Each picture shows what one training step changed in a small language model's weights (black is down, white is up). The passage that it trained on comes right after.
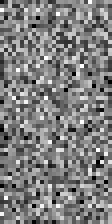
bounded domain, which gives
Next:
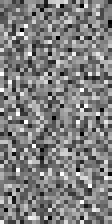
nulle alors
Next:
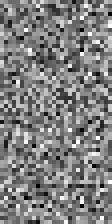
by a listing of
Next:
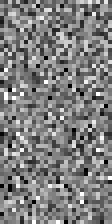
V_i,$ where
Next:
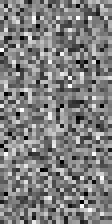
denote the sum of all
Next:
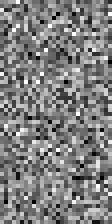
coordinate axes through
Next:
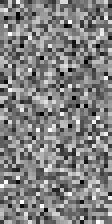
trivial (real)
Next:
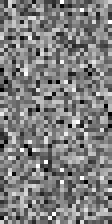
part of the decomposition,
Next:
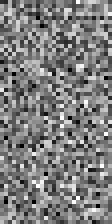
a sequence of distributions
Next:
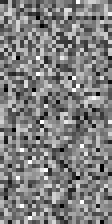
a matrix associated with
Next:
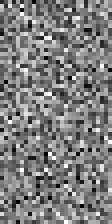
and of $b\
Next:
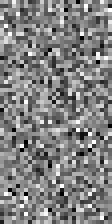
break down
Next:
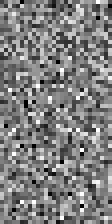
problem is 5- dimensional
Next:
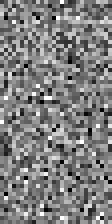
consists only of ones
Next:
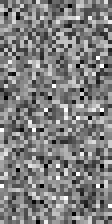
can easily be computed from
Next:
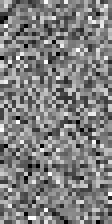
perfectly conditioned
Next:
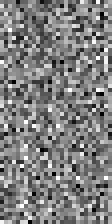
g \cdot e$.
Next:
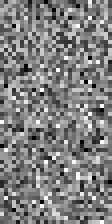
every bounded test function
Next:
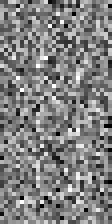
known smooth density function
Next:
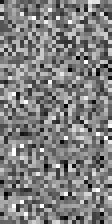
For instance, if
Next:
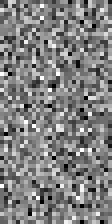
constant $c$. By
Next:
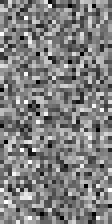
also consider the parabolic case
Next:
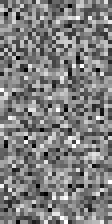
can derive a certain
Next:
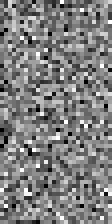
part of the theory
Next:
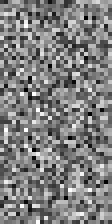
the level and power are
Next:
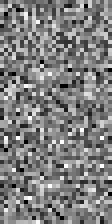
we get by using Lemma
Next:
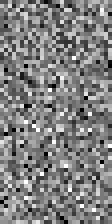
of $r$. Note
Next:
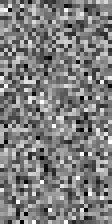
have the area bound
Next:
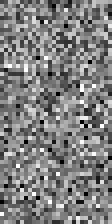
different operators involved in
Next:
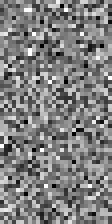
make some further comments
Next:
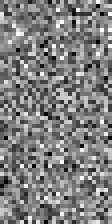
center of mass
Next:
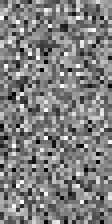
be graph, and let
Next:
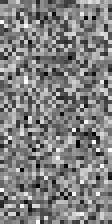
the convention that
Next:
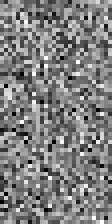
the most studied forms of
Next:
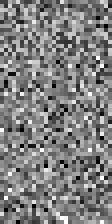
points computed from more than
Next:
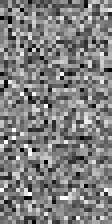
where the natural number
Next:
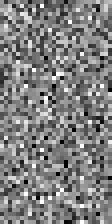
$X$, even
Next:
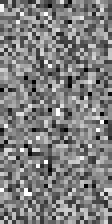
on the cylinder
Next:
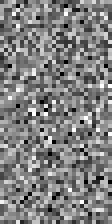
been made explicit only
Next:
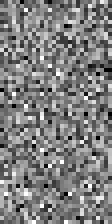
line. However the
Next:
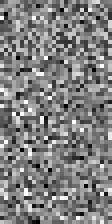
To estimate the last
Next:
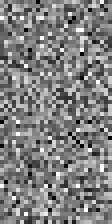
little like
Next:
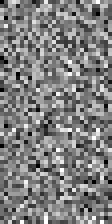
precise expression is of the
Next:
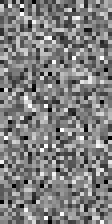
and remembering
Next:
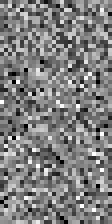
of state variables by
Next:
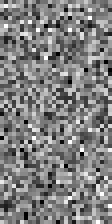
growth follows an exponential
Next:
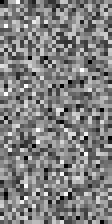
hyperbolic system, we have
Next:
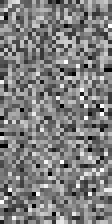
same number of control vertices
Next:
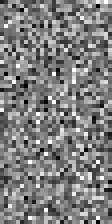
bialgebraic structure
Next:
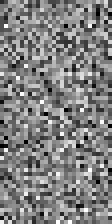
second fundamental form of
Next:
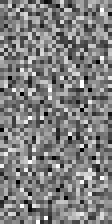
of the linear span.
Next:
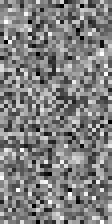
an evaluation on
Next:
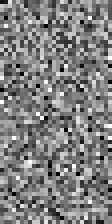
exponential automorphisms are
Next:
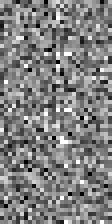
0$, we have shown
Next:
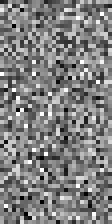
has no guarantee to
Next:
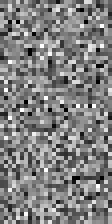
certain lax comma
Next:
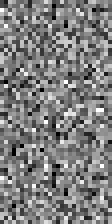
small, such that
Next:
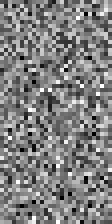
involution that proves
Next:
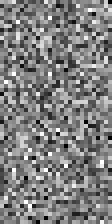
\noindent The proof of
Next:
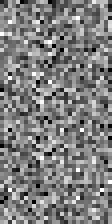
work here over a finite
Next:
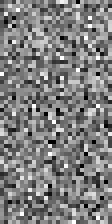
(44). As already
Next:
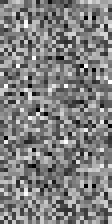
the same as that of
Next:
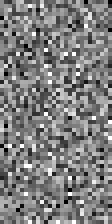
hold i.e.
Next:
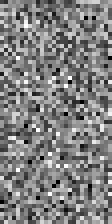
the appendixes.
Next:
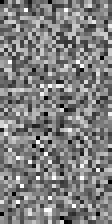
ideal $\^ I$
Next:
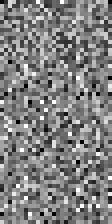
matrix $T$ and
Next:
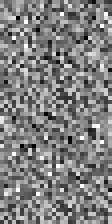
of 4-dimensional
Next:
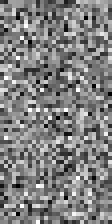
the condition $\Delta
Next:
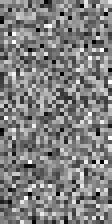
Link | Link
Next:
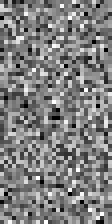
his divorce
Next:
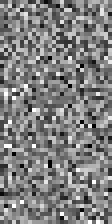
of TV in an
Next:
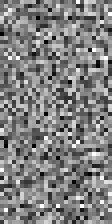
positions a_k
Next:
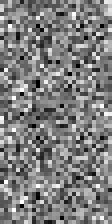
\EP Since the
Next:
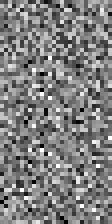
of infinitely many
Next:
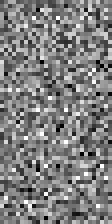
The definition was analogous
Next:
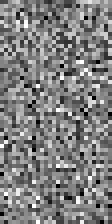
the multiplicity two.
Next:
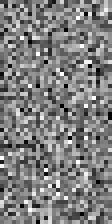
in the following sections.
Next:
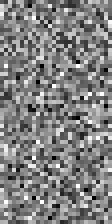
not necessarily
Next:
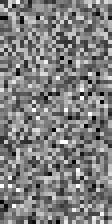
assume that it can be
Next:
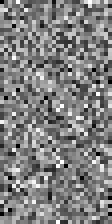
capacity constraint for
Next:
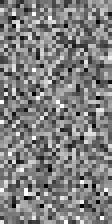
applying the matching conditions
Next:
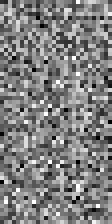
a smooth local commutative algebra
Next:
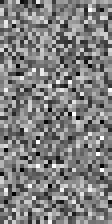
December, just
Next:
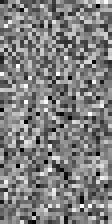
build it up
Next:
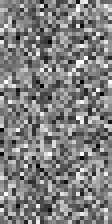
\leq \ell}
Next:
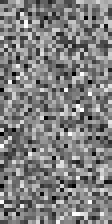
the number of edges between
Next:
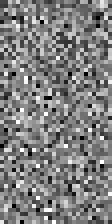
lines and the corresponding standard
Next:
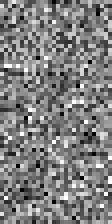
observed that if
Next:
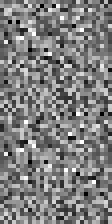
of outer
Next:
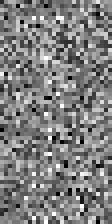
Then only need to prove
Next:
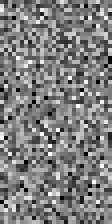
with them. The argument
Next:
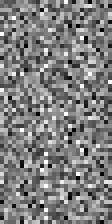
{\it largest}
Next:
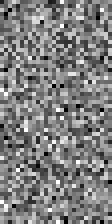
estimates, we can see
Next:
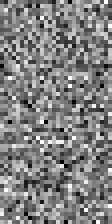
shape $\la$
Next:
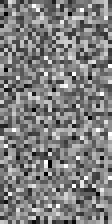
property that whenever
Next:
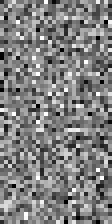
next result follows from
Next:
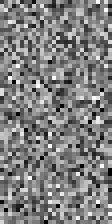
regression. \newblock
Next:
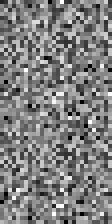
object of a
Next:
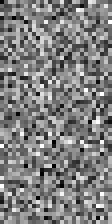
graphs: \thm
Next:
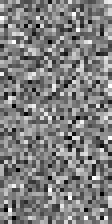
|E \cap
